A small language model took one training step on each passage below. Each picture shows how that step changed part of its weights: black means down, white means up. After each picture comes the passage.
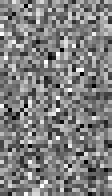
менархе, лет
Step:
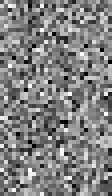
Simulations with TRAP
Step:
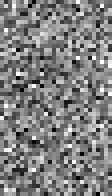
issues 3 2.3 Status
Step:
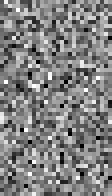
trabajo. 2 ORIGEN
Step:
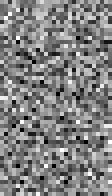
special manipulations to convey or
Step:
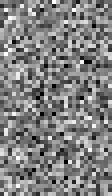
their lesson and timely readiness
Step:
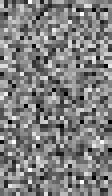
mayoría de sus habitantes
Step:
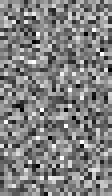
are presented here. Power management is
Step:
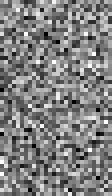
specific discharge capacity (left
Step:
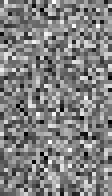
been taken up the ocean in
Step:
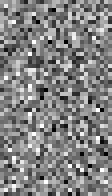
was done by Cestari et al
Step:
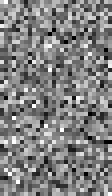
market, with different limitations. That
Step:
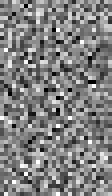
молочных продуктов
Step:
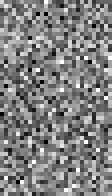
află copilul, dar
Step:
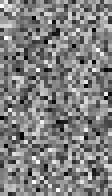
conidia/ml) was then
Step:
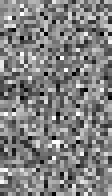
avoid inventory and
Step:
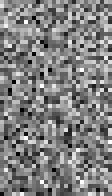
in a specific location within the
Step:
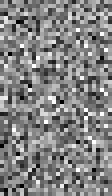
and exploration behavior [14]:
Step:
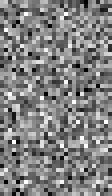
Among Generation Z, How
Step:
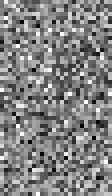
collaboration with World Food
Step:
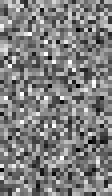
temperature were calculated, The values of
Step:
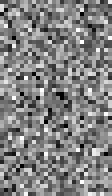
in automotive industry owing
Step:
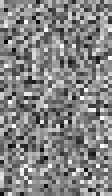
introduce un momento
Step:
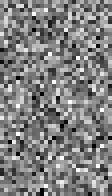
to determine how food security can
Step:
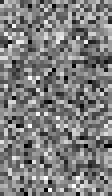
Übungung, etc.).
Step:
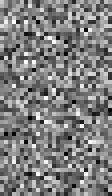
of infection in region of the
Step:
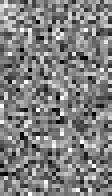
expressivity can be achieved through
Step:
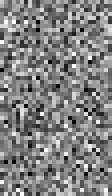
of the study a posttest of
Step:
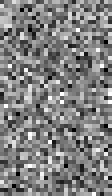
yanada chuqurroq
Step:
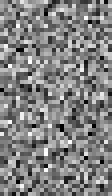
and S. R. White,
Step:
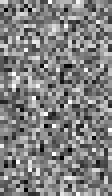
be cited in this regard.
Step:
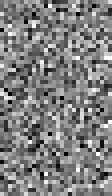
Variante 1 die Erfassung
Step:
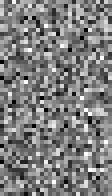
on the table below is the analysis
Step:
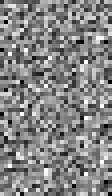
Resumen ejecutivo En
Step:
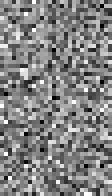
qoʻshish orqali
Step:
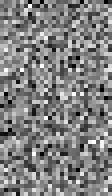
foram bem documentados no contexto
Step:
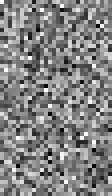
Hech bir davrda
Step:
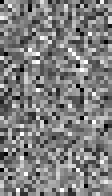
Knoeber (1996) found
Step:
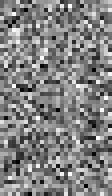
kabi maqolalari bilan
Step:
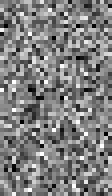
into a Linear Regression
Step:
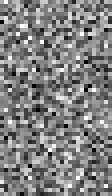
способа и условий
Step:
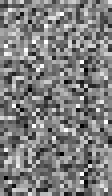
shop, semiconductor
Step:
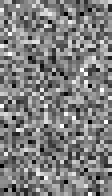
now, monitoring of these characteristic
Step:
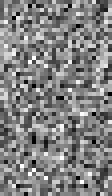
de legendas, para essas são
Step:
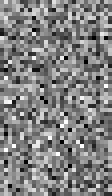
may turn out to be in a
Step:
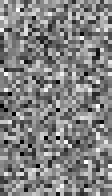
sababdan raqamli
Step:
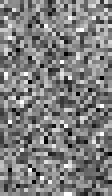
(KFN, AH,
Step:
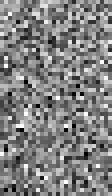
research team is aware of the
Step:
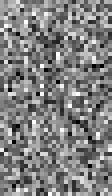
shoirning iztirobli
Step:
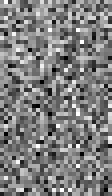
educational regulations, etc; which will allow
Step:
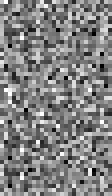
آنان اشاره
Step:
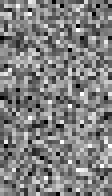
hususiyatlarini hali ham
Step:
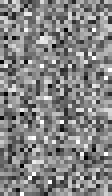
университети ORCID
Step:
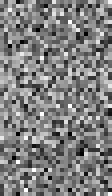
indicando possibilidades da ação
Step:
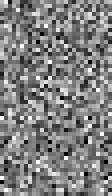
**chitosan**-based gel
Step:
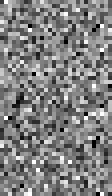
segments in detail, dorsal
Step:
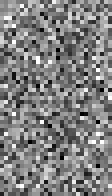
a result of this development, most of the
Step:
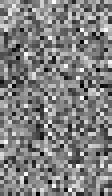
tested the initial version of
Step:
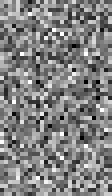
beradi. Kadmiy,
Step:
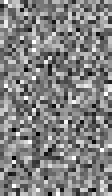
що впливають на
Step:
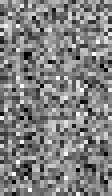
by about comparable number of respondents
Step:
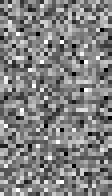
& Jabareen, Y.
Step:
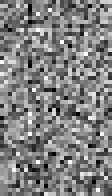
Montenegro 18.0
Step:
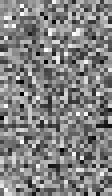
a true quality culture throughout the
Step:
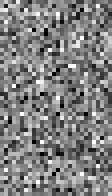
los impactos de las perturbaciones
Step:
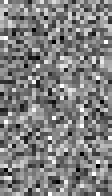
dos desafios encontrados,
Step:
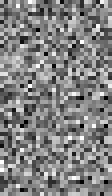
genuinamente penais, o
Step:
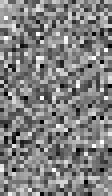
depression and anxiety
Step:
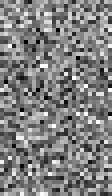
own businesses. Many more
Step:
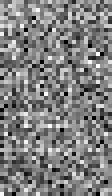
diversity is an important characteristic of
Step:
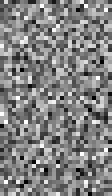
éghajlata, az
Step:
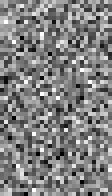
for automation in data discovery
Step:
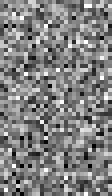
izidan“, „Meros va
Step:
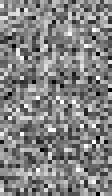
microambiente medular e sistema
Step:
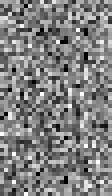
reported having applied the skills and knowledge
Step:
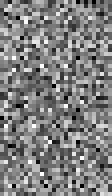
create smog and cause a
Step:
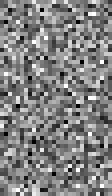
symmetric class of symplectic
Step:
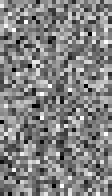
in its original form is calculated based
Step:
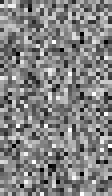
Duarte, e na
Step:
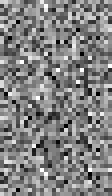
findings expand the limited knowledge on
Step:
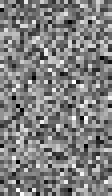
Processing Notions Convex
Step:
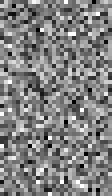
randomly selected postnatal
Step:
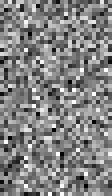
Chu [21] has shown the
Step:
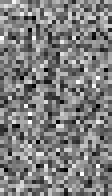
puedan incidir sobre el
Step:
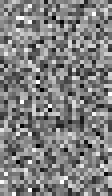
hallazgos en la Tola
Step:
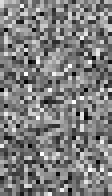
at the center of a large area where
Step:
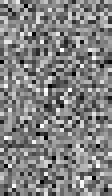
зоне влияния
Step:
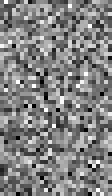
bajarishda uchrashi
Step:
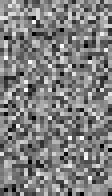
sixth year of the synod”
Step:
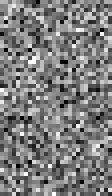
3500)," *International
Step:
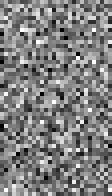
negotiation of difference in that
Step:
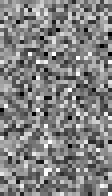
business, social, or research analytics
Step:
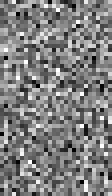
for consultation, aimed at
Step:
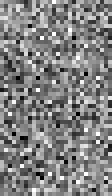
olmaslik, g‘azab va
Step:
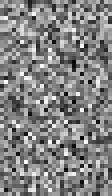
sparingly soluble in
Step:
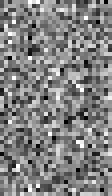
Revista de Investigación en
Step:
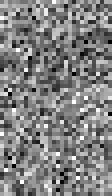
elegans* were assigned as a
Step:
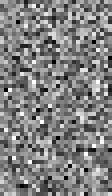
processos de tomada de decisão
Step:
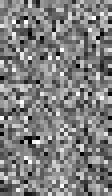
of 1W, as shown in Figure
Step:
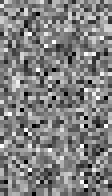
e'tibor qaratdi.
